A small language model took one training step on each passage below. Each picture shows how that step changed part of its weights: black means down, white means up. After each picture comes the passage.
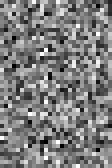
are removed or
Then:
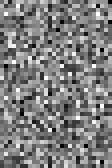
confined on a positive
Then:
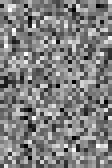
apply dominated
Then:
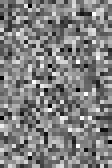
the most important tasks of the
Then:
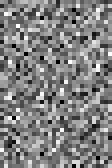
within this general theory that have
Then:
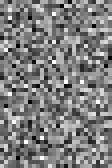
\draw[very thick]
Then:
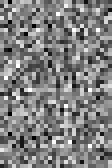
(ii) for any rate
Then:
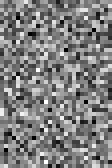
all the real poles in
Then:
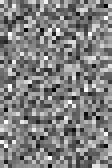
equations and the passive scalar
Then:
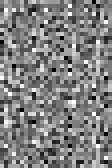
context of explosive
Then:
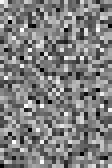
(or incompressible)
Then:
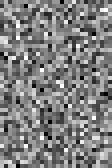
presents the mean number of
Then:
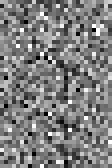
length [Bohr] and
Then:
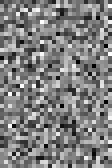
has the board instituted
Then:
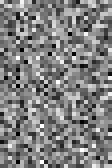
the definition of the dual
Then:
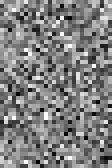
at which the evolution of
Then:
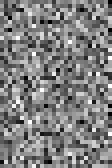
this area is therefore
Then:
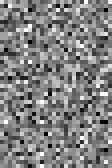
we want to satisfy
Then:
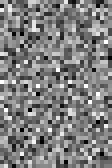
inflation: a new post
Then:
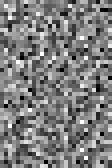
cospectral, then
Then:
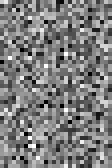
promoting access to
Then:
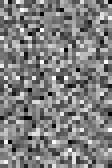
Foundation of China
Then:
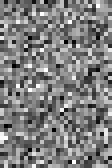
increased variability in colony
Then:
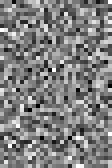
$\theta_{g}$ is a
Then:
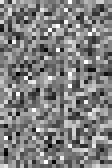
from the collision of 800
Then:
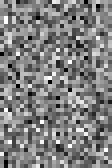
and to castigate
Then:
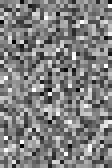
between the electrodes. The
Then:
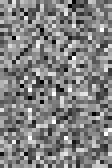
of the proton spin
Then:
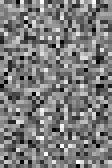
cross sectional SEM
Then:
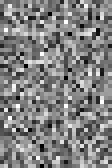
calculate the integral over
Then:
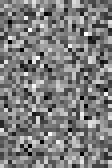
by means of vortex
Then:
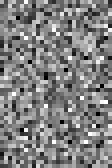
number $n$ greater than
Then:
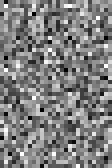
field mixes essentially
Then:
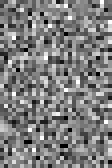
is not necessarily
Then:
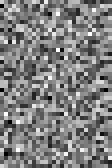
parameters include a collision energy
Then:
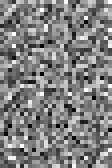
performed, in order to
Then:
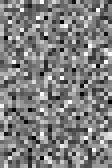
morphisme induit par
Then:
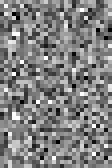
case, the unperturbed energy
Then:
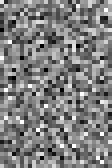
our knowledge, the
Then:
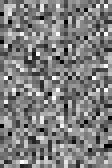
larger than those discussed
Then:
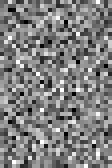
updates the operating mode
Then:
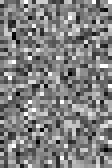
sometimes substantial,
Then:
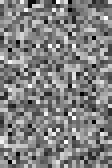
the already low
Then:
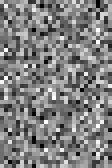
Take $x^* \in
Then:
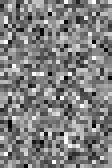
u \left(\frac{1 -
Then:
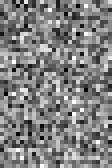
of morbidity and
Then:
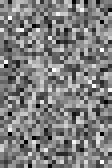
(iii) The impact
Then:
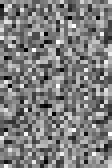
supermassive black
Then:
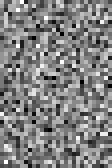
clear labeling and
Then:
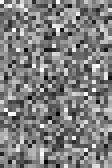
the largest forcing number of
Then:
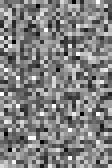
Research Fund
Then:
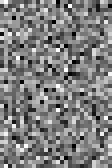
that an invading
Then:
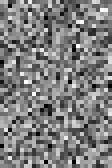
standard logical tricks
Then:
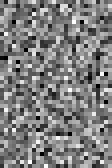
respiratory depression
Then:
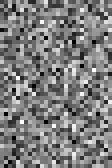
But Bayesian
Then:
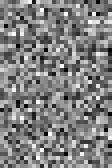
$M$ obtained from the
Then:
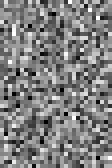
the formula: $$\rho =
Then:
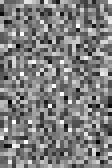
$u_\nu$ approximately
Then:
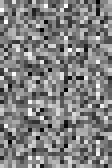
vital parameters of the
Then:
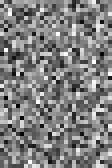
from the database. The performance
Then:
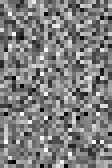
machine actionability.
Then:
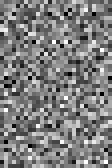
general branching processes,
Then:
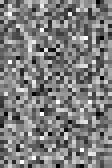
only adaptive and
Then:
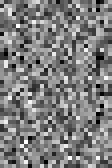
become conventional, and can
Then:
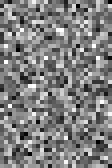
reference object, indicating that
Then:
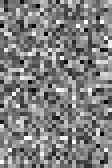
sides of the tape.
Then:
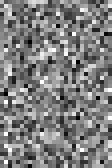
knowledge, no thorough
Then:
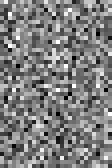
reference system} For every value of
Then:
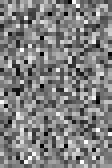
to minimize the following function
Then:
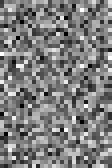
is lost, which is
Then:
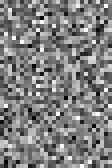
data quality. This includes
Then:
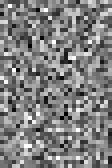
availability of
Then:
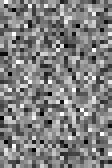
is also surprising that there
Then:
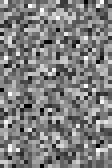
changes going from an initial to
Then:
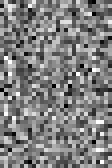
task is allocated to
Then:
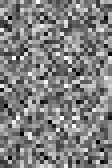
demineralization and then which
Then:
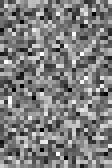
standard way, that is,
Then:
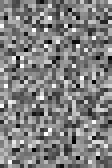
formal comparison of
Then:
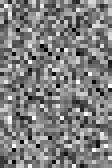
and drought years
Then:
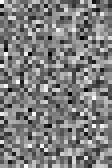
discrete and periodic
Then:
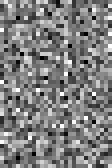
given by $$\kappa(T,
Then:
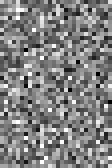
emitted and absorbed
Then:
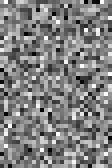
domain, worthy of
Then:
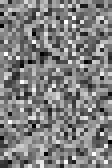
up a general framework for
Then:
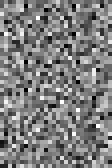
that we are allowing the
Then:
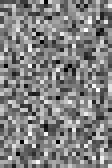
glass powder and
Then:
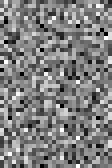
that health of women
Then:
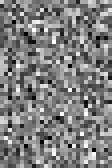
our stability condition reads as
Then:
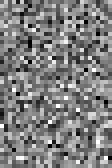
vs. winter cold
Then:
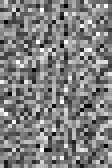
scattering, whose
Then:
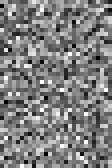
can be used to combine
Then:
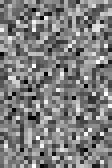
their visual experiences.
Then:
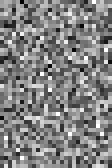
attention to two considerations that
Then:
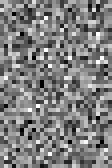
line search and global
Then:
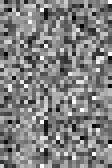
on Woodland
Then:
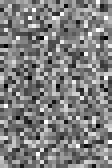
at least one robot;
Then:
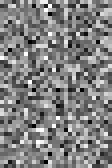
$\phi: S \to
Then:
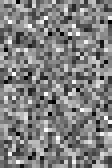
budget income
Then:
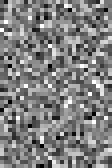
the left panel shows the
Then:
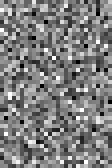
vital that Athletes
